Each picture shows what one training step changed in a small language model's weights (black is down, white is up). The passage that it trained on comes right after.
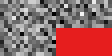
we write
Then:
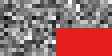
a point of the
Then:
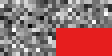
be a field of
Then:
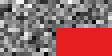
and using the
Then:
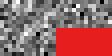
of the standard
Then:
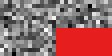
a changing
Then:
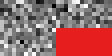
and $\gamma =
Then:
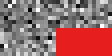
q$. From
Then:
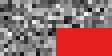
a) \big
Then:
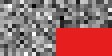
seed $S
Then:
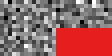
\times r}$
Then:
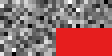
be the class of
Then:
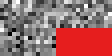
of $L$
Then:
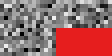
\; noting
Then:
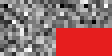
We are now
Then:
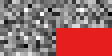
hence we shall
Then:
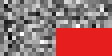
smooth boundary.
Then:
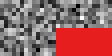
the expansion
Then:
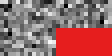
to a rank
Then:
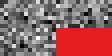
Because the
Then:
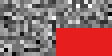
a packing
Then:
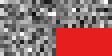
isometric to
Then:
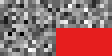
uses of the
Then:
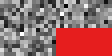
the change
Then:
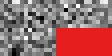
as constant while
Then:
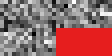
assumed to be
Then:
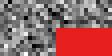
composition with the
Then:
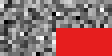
see L.
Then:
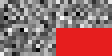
exists $\hat
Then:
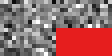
fairly well
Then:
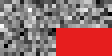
we have \[
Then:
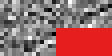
generator of the
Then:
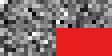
need to calculate
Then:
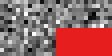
Then by considering
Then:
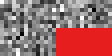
in the disk
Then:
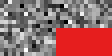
We come to
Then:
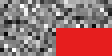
norm. We also
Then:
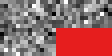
reflection at
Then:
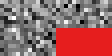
regularity of
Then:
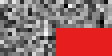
maximal rank
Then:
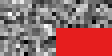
if the element
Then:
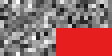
of interest
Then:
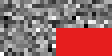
a recursion
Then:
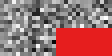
$k$ if
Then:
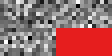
for $s
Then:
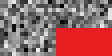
With the
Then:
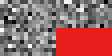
term in the
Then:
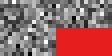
} $$ implies that
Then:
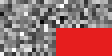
idea is
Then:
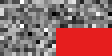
equations have solutions.
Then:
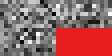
we find that this
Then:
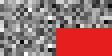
$\eta \in
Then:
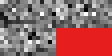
means that in
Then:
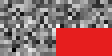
times is equal
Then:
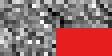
observing that the
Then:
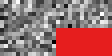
of manifolds
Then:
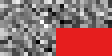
used in solving
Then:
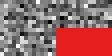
a few
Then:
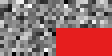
and therefore has
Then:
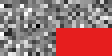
$M$ such
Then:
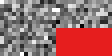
in group theory.
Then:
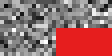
by root
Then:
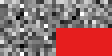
surface. If
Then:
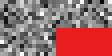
are integrable.
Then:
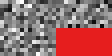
and the spectral
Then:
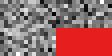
we conclude
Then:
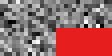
extended the
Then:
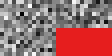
for $\gamma$
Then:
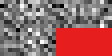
Our first section
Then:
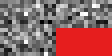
Assume that
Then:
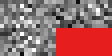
final time is
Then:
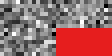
image of
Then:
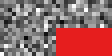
A tensor
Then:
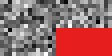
with diagonal
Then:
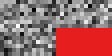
answer is
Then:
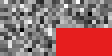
is sufficient for
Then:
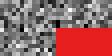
the category
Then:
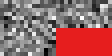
a completely
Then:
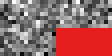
bounds for the
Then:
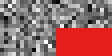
Hence, by
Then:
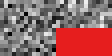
of the theorem}
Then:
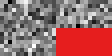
denotes the
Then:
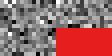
< \kappa
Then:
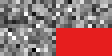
controller has
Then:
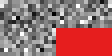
depends on
